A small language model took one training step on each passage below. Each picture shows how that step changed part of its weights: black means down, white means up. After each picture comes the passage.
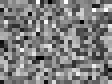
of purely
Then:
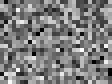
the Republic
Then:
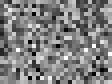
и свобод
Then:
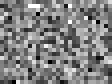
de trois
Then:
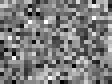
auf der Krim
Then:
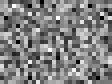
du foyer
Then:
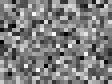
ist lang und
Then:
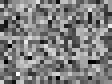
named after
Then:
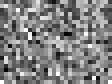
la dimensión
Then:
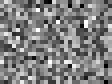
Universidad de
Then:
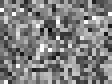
di fibre
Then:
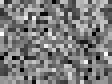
por parte de
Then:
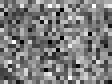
você pode
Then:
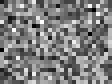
nella sua
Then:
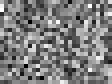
de economische
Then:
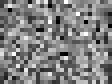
com renda
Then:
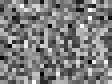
shakllarini aks
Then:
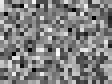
Un zumbido
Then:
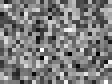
organizare a
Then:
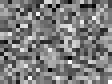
gender, in
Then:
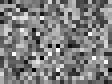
dars jarayonida
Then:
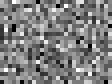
longo do
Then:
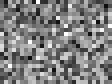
untuk bersatu
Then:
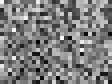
como alimentos
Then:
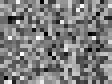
Didática da
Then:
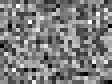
Chile e
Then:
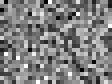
kada je
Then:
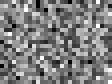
no conflict
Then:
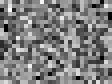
the causes,
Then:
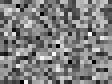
бу нуткий
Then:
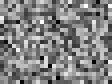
menu a
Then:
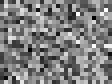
1 Tahun
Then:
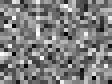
Das Instrument
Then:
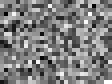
masculine et
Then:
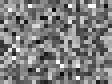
this article is
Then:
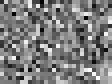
nomli ilmiy,
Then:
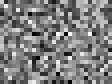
uma redução
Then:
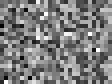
As decisões
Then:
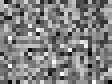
qiladi, fikr
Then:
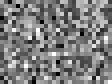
в своей
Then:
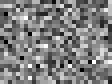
el “estar
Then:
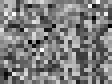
discourse in
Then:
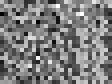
que críticas
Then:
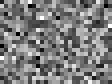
оценка на
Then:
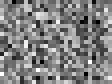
omil sifatida
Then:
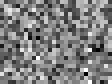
й описати
